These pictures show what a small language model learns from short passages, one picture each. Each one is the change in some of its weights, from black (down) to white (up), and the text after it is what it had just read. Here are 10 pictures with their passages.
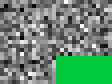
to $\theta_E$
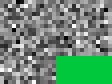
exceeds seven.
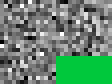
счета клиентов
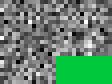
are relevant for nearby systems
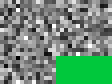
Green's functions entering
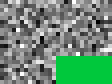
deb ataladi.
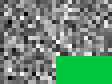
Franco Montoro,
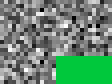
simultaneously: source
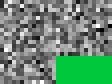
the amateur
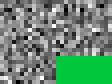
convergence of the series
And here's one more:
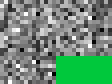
few years. Our goal
